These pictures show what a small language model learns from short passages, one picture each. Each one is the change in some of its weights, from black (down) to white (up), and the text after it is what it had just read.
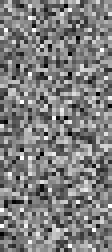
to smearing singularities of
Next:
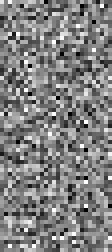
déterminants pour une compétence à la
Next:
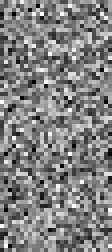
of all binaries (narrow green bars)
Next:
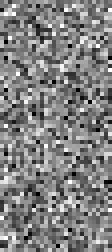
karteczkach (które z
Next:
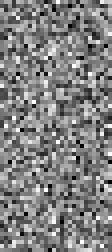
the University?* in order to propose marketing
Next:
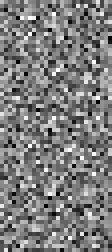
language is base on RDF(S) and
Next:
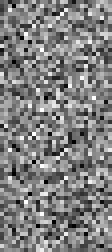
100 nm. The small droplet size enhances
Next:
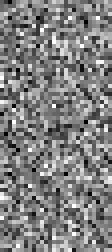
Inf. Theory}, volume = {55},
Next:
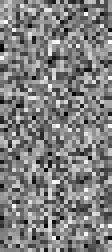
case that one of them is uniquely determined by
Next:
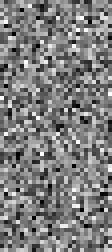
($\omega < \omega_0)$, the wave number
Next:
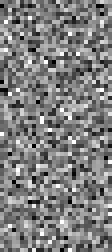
with multi-channel quantum wire, the
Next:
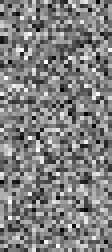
uniform lines from two crosses were tested for the
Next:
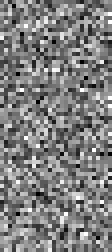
de la primera generación (F1) se
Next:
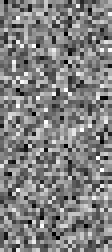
the metrics. However, Historical Network
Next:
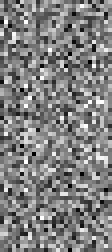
ДТ имеет высокое
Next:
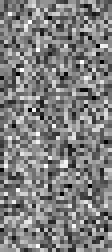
estructuras de poder. No existe un
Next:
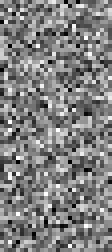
of the formula used for sharing the net
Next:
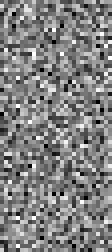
were not supported. Furthermore, the following factors showed significant
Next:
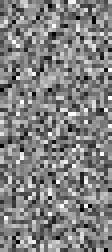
traditional lecture as a teaching learning tool.
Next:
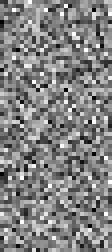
like for a short time - The President,
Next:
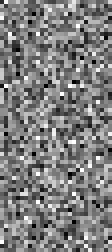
tetapi juga sebagai bentuk
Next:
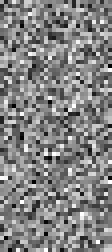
AGN in a merger-remnant
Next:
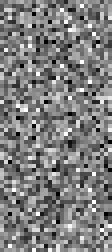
*) let transferFromMarket
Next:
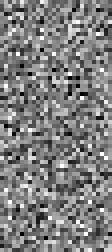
self-intersecting kinky cosmic
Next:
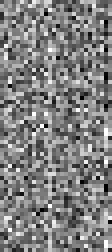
албатта лозим.
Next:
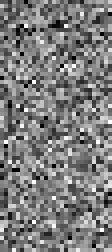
10. Ergash o'g'li,
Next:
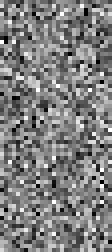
Toshkent Davlat universitetining
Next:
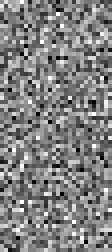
природи для релаксації та
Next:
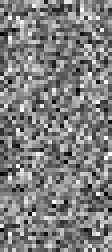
digital, como recomendações, classificações,
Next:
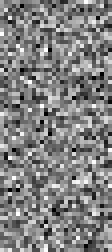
\end{proof} Recall that if the distribution
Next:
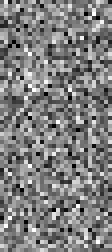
hám shañaraq rolleri
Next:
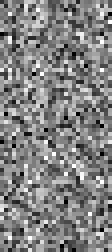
și că, dintre
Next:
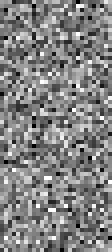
Primakoff effect, induced here not by
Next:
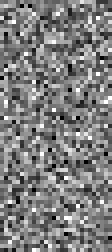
K. The resulting time-dependent XMLD spectra
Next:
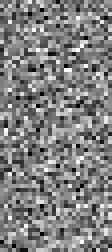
\cite{shah2022modeling}, we use
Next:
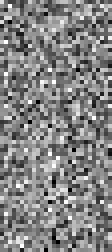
injection rate of the foam on the
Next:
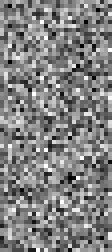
meaning of environment exist in certain language cover the
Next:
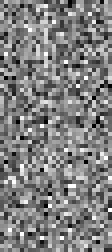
konvolusi ke-5 jaringan
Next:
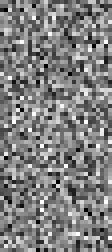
is very similar to the energy loss of Standard
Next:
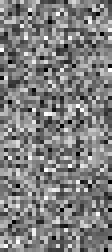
FN values. Figure 5 shows the results of the
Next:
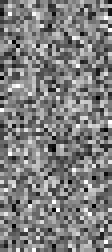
a fontes supralegais, uma vez
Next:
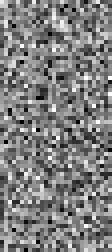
progression and production are costly and can take years
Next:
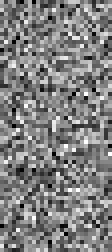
to know the time evolution of the peculiar
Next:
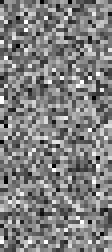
mustaqil bayon qila
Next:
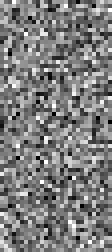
lattices and graphs may reach a quadratic
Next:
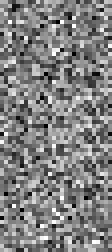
to average parameter settings from two obtained optima
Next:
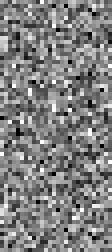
and Pumplin, J. and
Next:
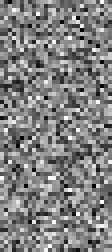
Kudryavtseva N. A.,
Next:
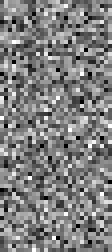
Ushbu sohani rivojlantirish ko'p
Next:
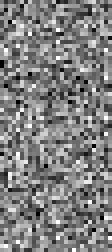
всіх спеціальностей, так і
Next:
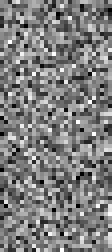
Chile (96-20), and all procedures
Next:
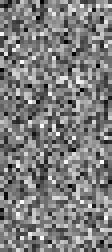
фосфоритов показал, что все
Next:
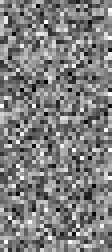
number of jets in an event, \item
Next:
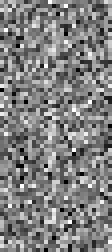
major strength of our approach is that the Schema
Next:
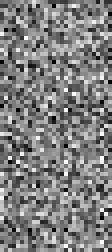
Our recommendations can assist with this.
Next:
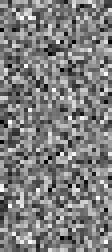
As for the EG5 data, the indicator
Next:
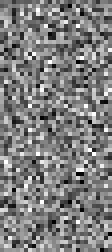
para erizos» conduce a una
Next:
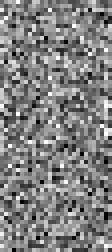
Ан индикатор узунлик
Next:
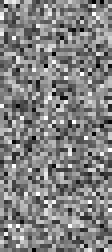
jinsli gullari yoz va kuz
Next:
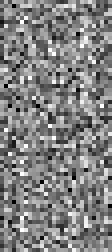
in some cases be temporary and be followed by later
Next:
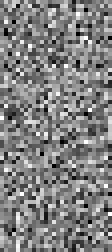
This stimulates the quest of exploring
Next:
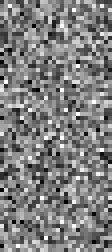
sua "regola". Inoltre, due
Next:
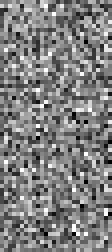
significantly different from zero. Thus, the stochastic
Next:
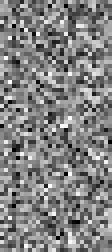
O segundo problema discutido é da
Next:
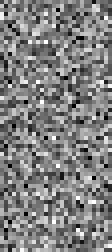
Indonesia modern berdasarkan UUD 1945
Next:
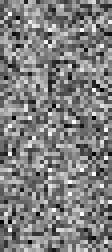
países grandes como o Brasil, e que
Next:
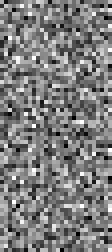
difficulties. The German-based Soex
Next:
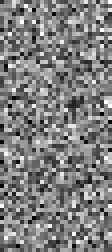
(homogeneously distributed as for hardening
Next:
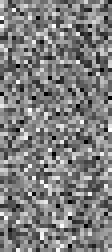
we obtained the exact vacuum solution of the $
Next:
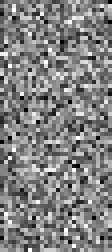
roughly $40\%$ of the material removed
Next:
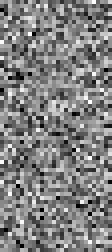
misollarini, shuningdek,
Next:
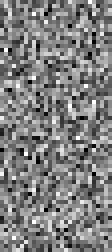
assignment matrices are multiplied across layers and averaged
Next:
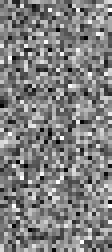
%1977; \textit{Dysthe
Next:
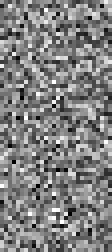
Asia Minor in the region between Black
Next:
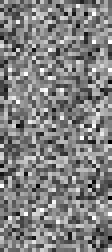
so‘rog‘i qariliq,
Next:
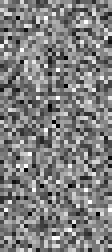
local: configuraciones de las relaciones de poder en
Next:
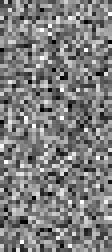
almost full-term babies were born;
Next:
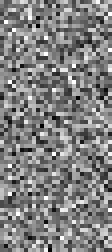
not only on its position with respect to the
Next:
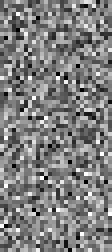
continuous heating experiments were performed in a lead
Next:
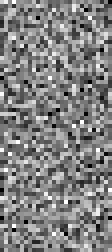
to calculate food consumption and frequency and duration of
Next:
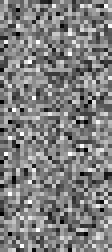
la minoría de los casos cuando
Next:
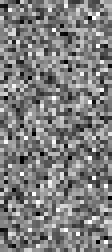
RA, Shamseer L, Koch
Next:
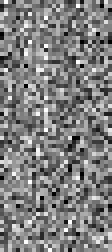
erosió de la platja davant
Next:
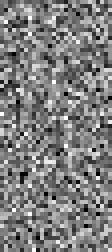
present paper, DOC was calculated by the following
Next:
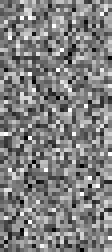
ways to cope with these challenges with different
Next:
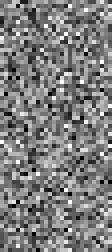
including (\ref{chishiftprop}),
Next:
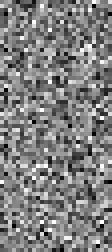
Harakatga o'rgatishda
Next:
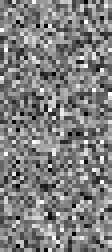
of electrons is lower then that for the closest
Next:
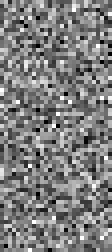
identical to $AdS_4$.
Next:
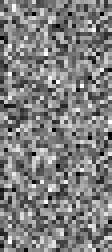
harakatlar va sport turlari bilan
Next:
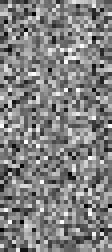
1% fotopolimerizaba
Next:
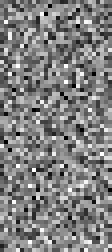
surgical treatment for either SCFE or
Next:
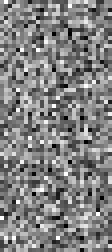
the membrane and the superatom allows a great
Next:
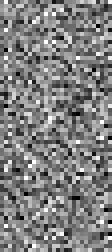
vaqt saqlanib qoladi va
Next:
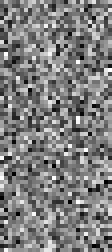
untuk tanaman padi. Bulan
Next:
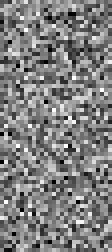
mainly researched for programs written in C.
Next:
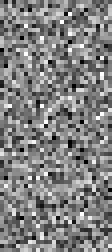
as more comprehensive *topical*
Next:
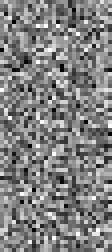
madaniyatini samarali shakllantirish uchun
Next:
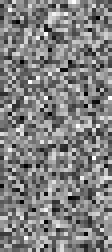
fractal, and that the transport rate of
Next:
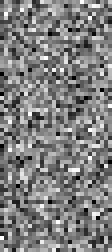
kejadian, atau keadaan
